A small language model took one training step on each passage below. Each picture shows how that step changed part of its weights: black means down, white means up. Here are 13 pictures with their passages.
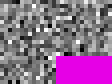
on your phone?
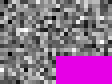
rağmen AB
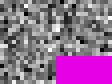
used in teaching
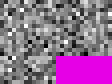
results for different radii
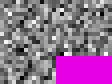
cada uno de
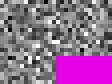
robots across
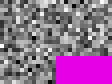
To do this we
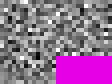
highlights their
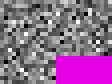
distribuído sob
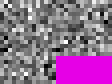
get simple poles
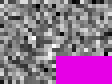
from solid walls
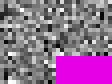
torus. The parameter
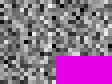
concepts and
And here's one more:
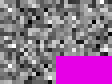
advective derivative
